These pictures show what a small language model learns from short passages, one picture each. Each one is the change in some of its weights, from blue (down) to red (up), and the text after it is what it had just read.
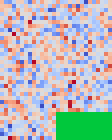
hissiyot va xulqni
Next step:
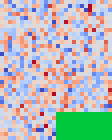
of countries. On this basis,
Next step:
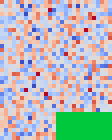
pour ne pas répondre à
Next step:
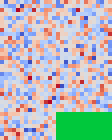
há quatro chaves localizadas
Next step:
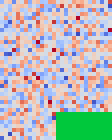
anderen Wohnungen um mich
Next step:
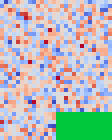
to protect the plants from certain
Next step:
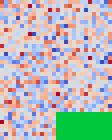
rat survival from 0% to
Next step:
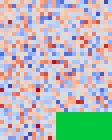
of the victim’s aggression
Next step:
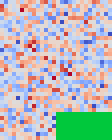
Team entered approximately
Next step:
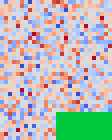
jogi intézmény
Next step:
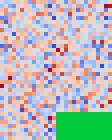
resources. In the future, the
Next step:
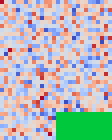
setor público ou
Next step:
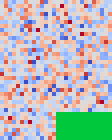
genuine caryophyllene
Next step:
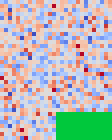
comprehensive understanding of the
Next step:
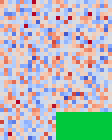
barcha huquqlardan,
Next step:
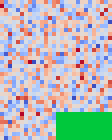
Part 3: Measurements and
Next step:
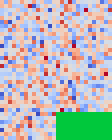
de los territorios indígenas.
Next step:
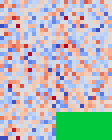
a roof thrust and a
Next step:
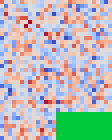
dung mở Tài
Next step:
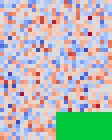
- Ecouter et comprendre des
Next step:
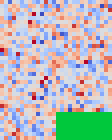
hujjat topshirgan
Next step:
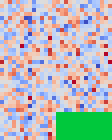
áreas envolvidas possam
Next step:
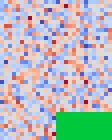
lié à l'actif à
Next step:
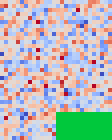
бўлмиш оилалар
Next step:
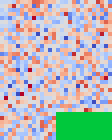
IEEE transactions on power
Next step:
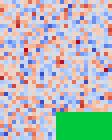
kompyuter o`yinlari
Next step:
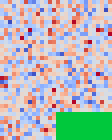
zijn ontstaan ten
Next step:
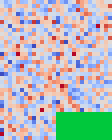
y abuelas/os) en
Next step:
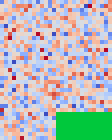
serait cohérente avec
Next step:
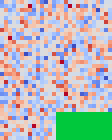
no tocante à padronização.
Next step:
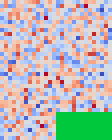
жиҳатлари тадқиқ
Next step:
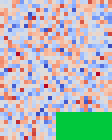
resulted in a turning point in studying
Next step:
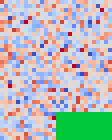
and Review, 6(2),
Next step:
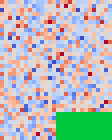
some degree of plausibility - A
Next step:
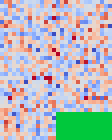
claves. Se trata de un
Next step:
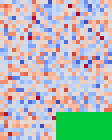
sunt suficient organizate
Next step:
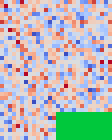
that we can have feedback, that we
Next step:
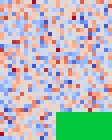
Nevertheless, between these UHP
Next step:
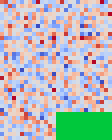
learn. Their attitude
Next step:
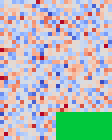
for implementation of this energy management approach.
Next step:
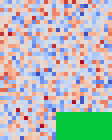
different stations. This may be attributed
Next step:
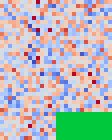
The design of woodwork projects in
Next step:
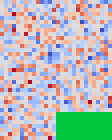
Similarly, Omole and
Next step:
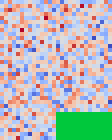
of the advantages of thin
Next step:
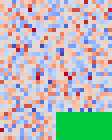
1 st version of Open Call
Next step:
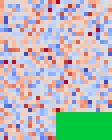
transfersomal penetration through the
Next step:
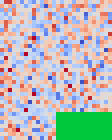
kodni bajarishdan oldin
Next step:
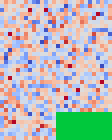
los vacíos normativos y las
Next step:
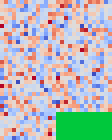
a todos os cristãos o
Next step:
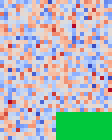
purviews. To establish a
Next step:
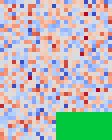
Q, Tang D, Wang T, et
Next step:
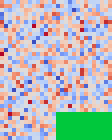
obektivroqdir, chunki
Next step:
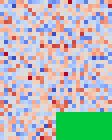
es die Postwertzeichen unter
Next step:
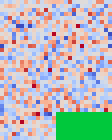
end poverty, protect the
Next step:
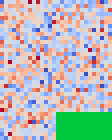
кириб келишига ва
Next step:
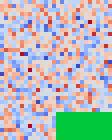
Europei, la decizia
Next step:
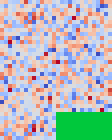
study provided in this paper opens some
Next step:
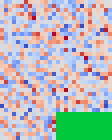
possible replacement for maize based on
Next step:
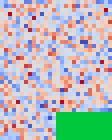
the basic model of mobile phones
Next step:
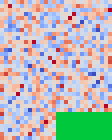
to our study finding where he reported
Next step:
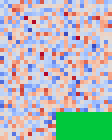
opposite directions: inputs and
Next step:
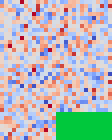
the fractional programming is converted
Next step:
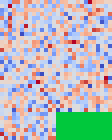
prepare question-answer format of
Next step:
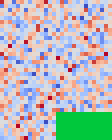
жанр сифатида
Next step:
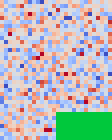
the homeland, even when the
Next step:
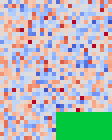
cells [9, 10]. However, the
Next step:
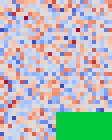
affected by atmospheric
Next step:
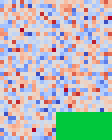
on the basis of this genre were
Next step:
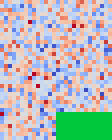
using or testing the software. For
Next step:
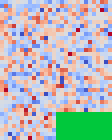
bir qismiga mo'ljallangan
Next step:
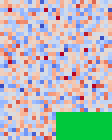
of modern science and industry and
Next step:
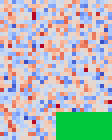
also discusses material compatibility for
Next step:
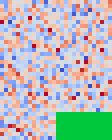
changed its data curation practice to
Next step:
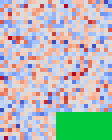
de mobilizare a resurselor
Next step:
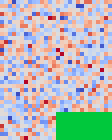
ёшлар билан бирга
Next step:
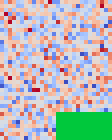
outros. Esses documentos
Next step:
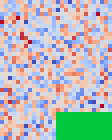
of the unsteady state of a
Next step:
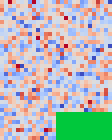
the transport of molecules across the
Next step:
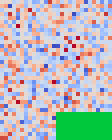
the proposed flexibility
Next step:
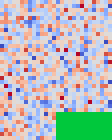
передним вывихом
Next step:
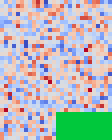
голосования на выборах
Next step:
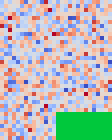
items that should be 454 considered
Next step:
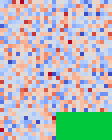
by knowledge, presupposition from the
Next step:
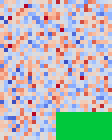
вільності своїй, не
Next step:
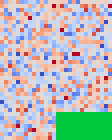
ходит «Пожарный» и
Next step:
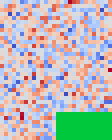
dominated by members of the
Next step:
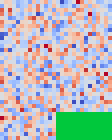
propose linking illustrations,
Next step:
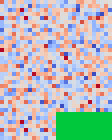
on methods of destroying the
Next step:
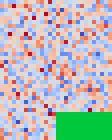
coastline is required for its
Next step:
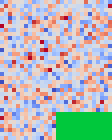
Pithecellobium dulce
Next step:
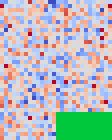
the statistical analysis. Author
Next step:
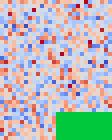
orthodontic tooth movement is
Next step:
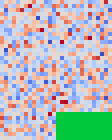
5. Elastothermodynamic
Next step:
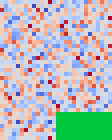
environment. In environmental engineering management
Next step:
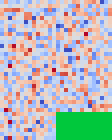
Household size Total
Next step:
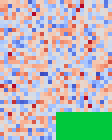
NOS (maximum of 1.61
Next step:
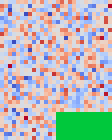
people in India's distant
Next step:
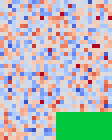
ёки 17 фоизини
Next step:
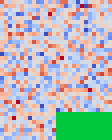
ish tutishni afzal
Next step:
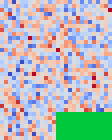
acerca de la implementación del
